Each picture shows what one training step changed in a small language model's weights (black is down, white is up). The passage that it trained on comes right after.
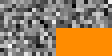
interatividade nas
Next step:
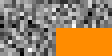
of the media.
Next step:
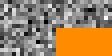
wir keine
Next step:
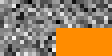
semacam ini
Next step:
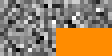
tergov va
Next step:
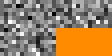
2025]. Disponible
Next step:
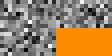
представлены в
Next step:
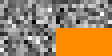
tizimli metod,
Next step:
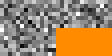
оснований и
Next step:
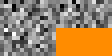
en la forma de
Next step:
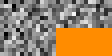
en la web
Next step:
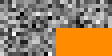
e RGB
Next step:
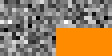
de Quito
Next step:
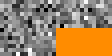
таких как
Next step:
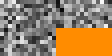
da disciplina
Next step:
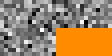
reduz os
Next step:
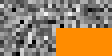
el extremo
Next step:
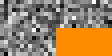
yaitu dengan
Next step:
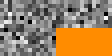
de este estudio
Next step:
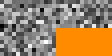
local. O
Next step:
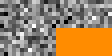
un deposito
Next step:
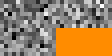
programas en el
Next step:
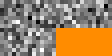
the norms of
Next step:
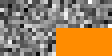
identificó una
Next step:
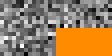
moción fue
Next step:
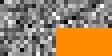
bir moddaning
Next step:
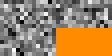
va audit
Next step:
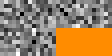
of Positive
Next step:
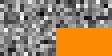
A data de
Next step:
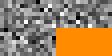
de escolha
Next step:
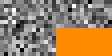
y quienes
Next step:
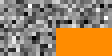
was also on a
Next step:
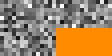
precies de
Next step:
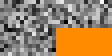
y análisis
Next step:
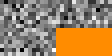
et de la
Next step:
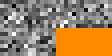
que isso,
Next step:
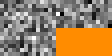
bir qator
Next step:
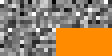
São direitos
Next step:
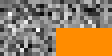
objetivos y
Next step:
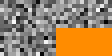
M. del
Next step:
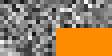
que sejam
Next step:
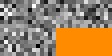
utilização de
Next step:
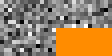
surge como uma
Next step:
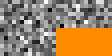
un autor fundamental
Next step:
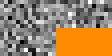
and L.
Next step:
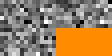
tiene frente
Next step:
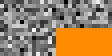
bilim va
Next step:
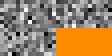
eine Liste der
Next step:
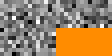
improve the
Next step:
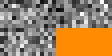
inson hayoti
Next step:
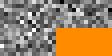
de recursos não
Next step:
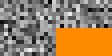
eles se
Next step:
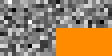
bilimi va
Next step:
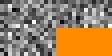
processo desse
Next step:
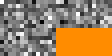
dalam rumah
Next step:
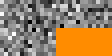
la apuesta
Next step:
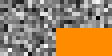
ve bu duruma
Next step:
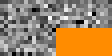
dass besonders
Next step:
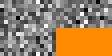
asosi sifatida ish
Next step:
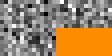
representa mais de
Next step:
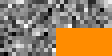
toshdan va
